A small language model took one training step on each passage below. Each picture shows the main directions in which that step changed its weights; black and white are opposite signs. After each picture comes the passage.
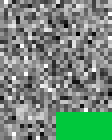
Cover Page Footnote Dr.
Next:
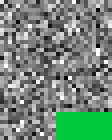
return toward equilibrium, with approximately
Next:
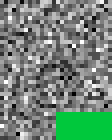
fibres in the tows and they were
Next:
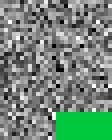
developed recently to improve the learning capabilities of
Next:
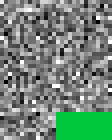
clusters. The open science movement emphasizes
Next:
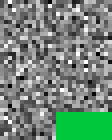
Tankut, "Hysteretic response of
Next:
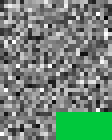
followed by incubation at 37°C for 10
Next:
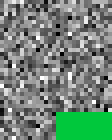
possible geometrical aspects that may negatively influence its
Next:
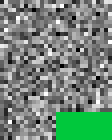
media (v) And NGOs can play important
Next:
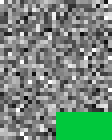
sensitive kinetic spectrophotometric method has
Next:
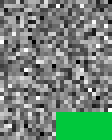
to events, hackathons and meetups where
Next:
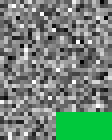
vishnu, the signet of the
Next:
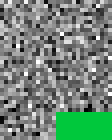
to correct them. كتاب
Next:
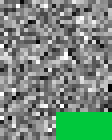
about a quarter of newly acquired specimens
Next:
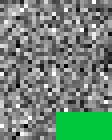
palace were killed and the mechanical tiger
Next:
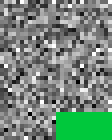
with the laser activation time. We
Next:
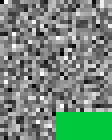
theory, which emphasizes context, design, power, and
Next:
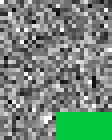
other relevant MEAs. The revised Zero
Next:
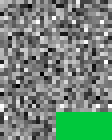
1 Figure: Multiple yellowish
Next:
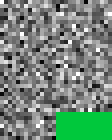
are essential. The density differences between the gray and the
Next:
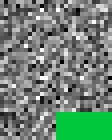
navigate online resources to make informed decisions
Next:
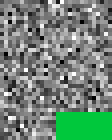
This is totally in line with our present in which
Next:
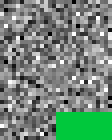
or fitter programs (Fig. 3). The purpose of
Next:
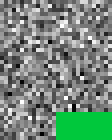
Afterwards, the term lists have been manually
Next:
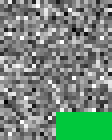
National Education Policy (NEP) 2020 to
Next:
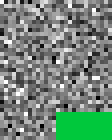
dataset with our results for accuracy, precision, recall
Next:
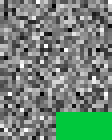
it is NAPP that is vested with the
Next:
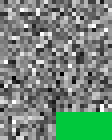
microfluidic engineering and the
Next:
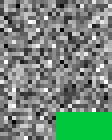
effectively develop students' competence in writing across multiple
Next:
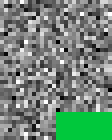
was done. This study was done in women with
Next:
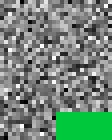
close to the sensors inside vehicle tires.
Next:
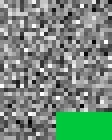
The point of intersection corresponds to the
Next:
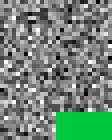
in the studies conducted by the authors (figure 4)
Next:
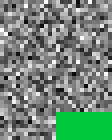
general case of two-valued social choice functions
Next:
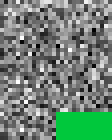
study protocol of a randomised controlled trial.
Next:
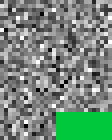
Tejas R. Ghadge and
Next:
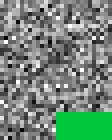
improve the predictability of geobodies distribution using
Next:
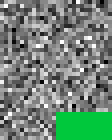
form and subsequently quenched into cold water.
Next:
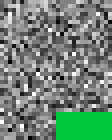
close to the expected false discoveries.
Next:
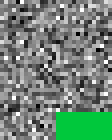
layer was deposited directly on top of the Mo
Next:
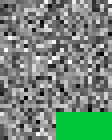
these challenges, engineers have relied on computational
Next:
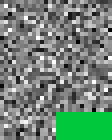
others that higher education managers should continuously improve their
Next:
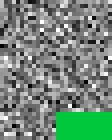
of them have relatively poor through-thickness mechanical properties
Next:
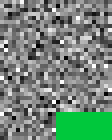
high data rate wireless local area networks
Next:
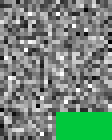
for predictive production systems Production Engineering 22 24
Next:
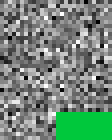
including service quality, the level of population coverage,
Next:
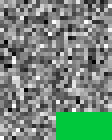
a unified corporate collaborative culture. On the
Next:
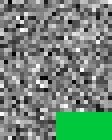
gali būti naudingi
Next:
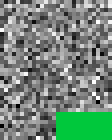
sequence configuration provided in Table 4 was implemented to generate
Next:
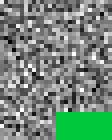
Uzbekistan (Table 2). Table
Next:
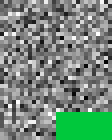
the other hand, the present study found increased risk to
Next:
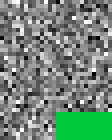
partitioning (iron enrichment), while
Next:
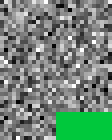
the electronic media like the internet; social media like
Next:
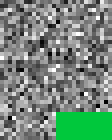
"Generalized LRT-based voice
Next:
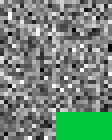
other simple modes due to its having at least three
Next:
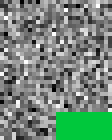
painful emotional experience throughout a women's life.
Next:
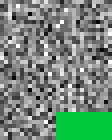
occurrence. Data from a single range bin were
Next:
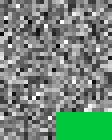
what goes on before use plans and designer
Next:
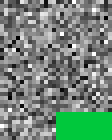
due to their polar properties and relatively good solubility
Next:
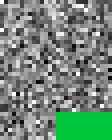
online excitement over close relationships. 4.
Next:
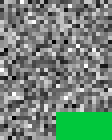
an oxide system involves change of the electrical
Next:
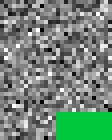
Battery(W) Voltage
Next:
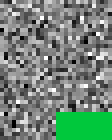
four-point Likert-Type rating
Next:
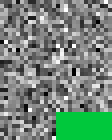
of its sources essential for effective climate action. This study presents
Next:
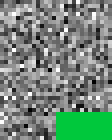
poverty and hunger and thus raises the
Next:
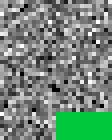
participants. The study included patients of age ≥ 18
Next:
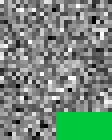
Ed. Cambridge, MA,
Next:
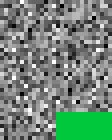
the legal culture of an entrepreneur,
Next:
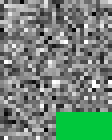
rate [10]; the neutral monomer
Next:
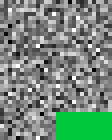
Vitamin D and calcium have been well
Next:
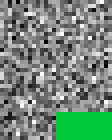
of Workflow Run RO-Crates
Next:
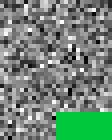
Figure 1 suggests complex of institutional and economic policy factors
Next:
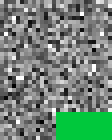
from Stockton-on-Tees,
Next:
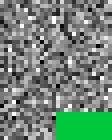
may help explain the persistence of prohibited
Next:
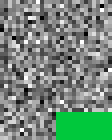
in Ghana are faced with myriad of
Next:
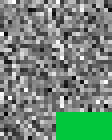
input techniques and possibilities that cannot be providing using traditional
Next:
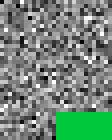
idea for developing a product recommendation algorithm.
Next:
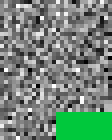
likelihood of the training data. 2.4
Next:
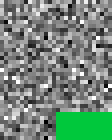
This makes executing tasks efficiently on any of the
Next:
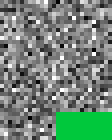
that the relative sea level changes that took place during
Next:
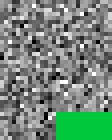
Nanocrystal-based superlattices
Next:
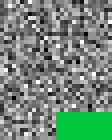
of South Madagascar Alberto
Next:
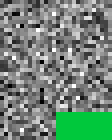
in them the manganese atom is
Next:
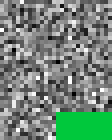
T. Murashige, F.
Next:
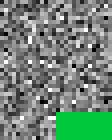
when reconstructing the damaged state, commonly
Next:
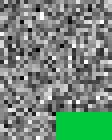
as pointClouds with the user-assigned
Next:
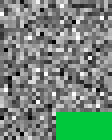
and asked them to select those words they considered
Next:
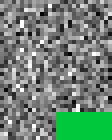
10% and FO 6%) containing five increasing
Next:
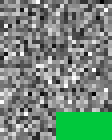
(VECM). Over the past year, manufacturing
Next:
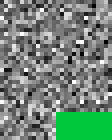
transformation, Richard Florida's concept
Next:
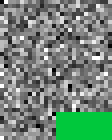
presents some limits to model the onset of multiple
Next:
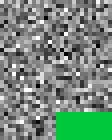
have become more and more important due to their special properties.
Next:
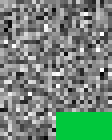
in terms of wage and non-wage characteristics like
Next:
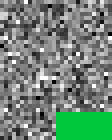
their emic reality, humans become free in
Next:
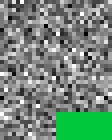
intervals. The original formulation is as follows:
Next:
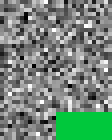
states that there is no autocorrelation of the
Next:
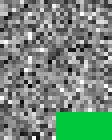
different sites. The study of population of insects in
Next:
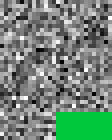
fulfill a specific business capability, and have their
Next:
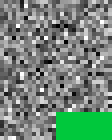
first description was made by Klemperer
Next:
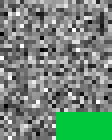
of algae: Algae is also being used
